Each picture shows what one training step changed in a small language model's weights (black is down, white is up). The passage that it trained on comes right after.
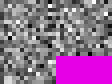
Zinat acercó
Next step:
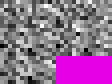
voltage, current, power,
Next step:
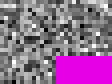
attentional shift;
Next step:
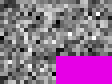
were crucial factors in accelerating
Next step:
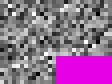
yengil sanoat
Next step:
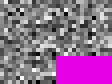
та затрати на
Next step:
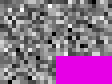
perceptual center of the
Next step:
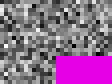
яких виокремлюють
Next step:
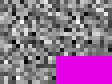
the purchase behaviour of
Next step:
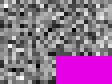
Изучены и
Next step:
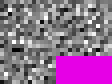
Он проявляется
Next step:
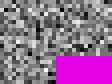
control of FMD in that
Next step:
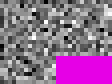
radio, televidenie
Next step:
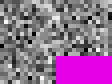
based on our experience with the
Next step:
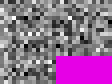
that the acceleration stops
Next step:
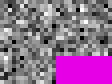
are more readily captured
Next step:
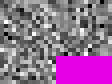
Communications Environment
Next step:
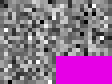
Regarding the results of
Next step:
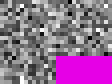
(black circles) and
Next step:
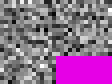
user-option rating
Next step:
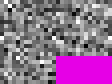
spin blockade regime in
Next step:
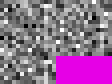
Geometry Laboratory Im
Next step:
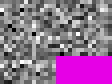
of writing scores for
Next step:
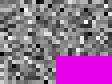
conclusions: - scatter found
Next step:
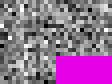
between 18 and 24 %.
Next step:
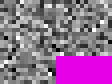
such as zero-shot
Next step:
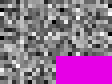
matter relic density, as
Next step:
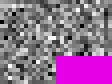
together proactively serves
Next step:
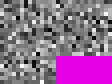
Newton's method.
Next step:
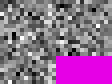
who had a mean score of
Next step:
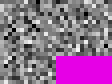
manual analysis by a single
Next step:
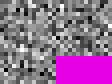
phase jitters in
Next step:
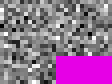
and general framework for nonlinear optical
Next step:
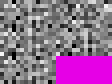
has not been given in any
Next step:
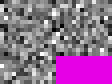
nature of these systems does not
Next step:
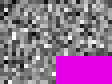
progress report; Year
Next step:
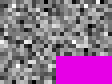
velocity, i.e.,
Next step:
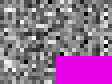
Lekin Hamid
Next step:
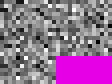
\end{eqnarray} which
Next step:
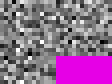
salt, sugar,
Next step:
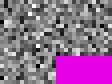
incision cataract
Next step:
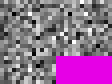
Bu gün də
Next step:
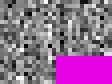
by the snowball
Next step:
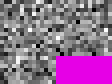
se menciona
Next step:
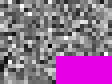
caused naturally by the
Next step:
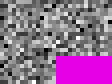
larger VS. 67
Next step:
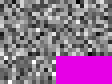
the UCP's
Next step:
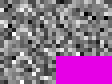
première fois en
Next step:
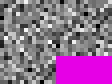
G. J. de
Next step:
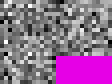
va yovuzlik
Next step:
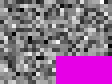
Aggregate size
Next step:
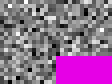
de la década de
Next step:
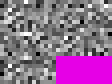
SNR. One of them
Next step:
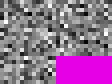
Cultural Tourist
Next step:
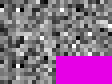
hamda uzluksiz
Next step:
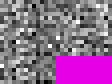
by a pre-trained
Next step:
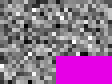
cost of nuclear weapons
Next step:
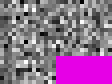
rotasi tenaga kerja
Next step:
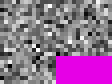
remoto de pessoas
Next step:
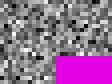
is closely related.
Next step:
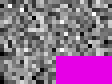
fazer com que eles
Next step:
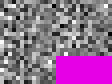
and momentum operator. In
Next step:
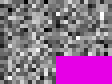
4 obézne
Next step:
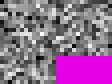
physics of interest. For
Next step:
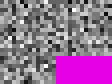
the values of $\Delta
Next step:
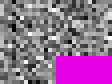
group, since we have
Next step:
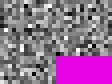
repository, which
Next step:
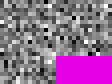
with a Pearson coefficient
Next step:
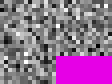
$\Theta$ and
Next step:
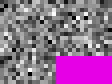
The response of atoms can be
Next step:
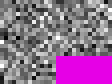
declared that no
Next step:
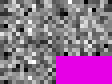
a arquiteta
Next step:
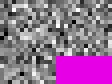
For example, Convention of
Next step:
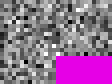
in Figure 1. In the
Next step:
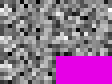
core of the active isolation
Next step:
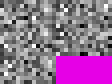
of cultural exchange and
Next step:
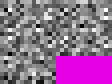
в доме,
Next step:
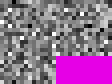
will be called D'
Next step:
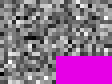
in the past months, which
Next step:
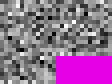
Las antenas de
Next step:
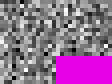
even a combination of height
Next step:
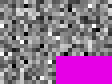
$ C$ of the
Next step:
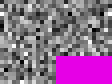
dark state of the jump
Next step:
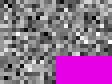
qui assure la transformation
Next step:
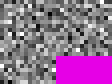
the cohesive element
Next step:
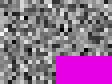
Based on the these theoretical
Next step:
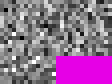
the ED with acute
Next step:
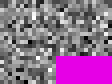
land of Italy: a
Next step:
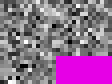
provides cross correlations between the output
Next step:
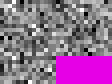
Comissão Estadual
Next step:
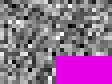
is not sufficient to rule out
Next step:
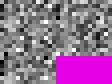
P. Haen
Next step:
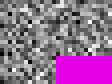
Также отдельно
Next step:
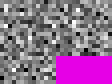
as youngsters,
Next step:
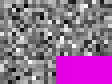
a Bayesian statistical analysis
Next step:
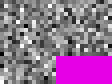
and Virgo spectra,
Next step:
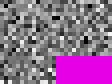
- Other cases must be
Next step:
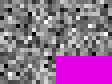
path ordering. In this
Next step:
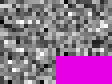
um panorama sobre o
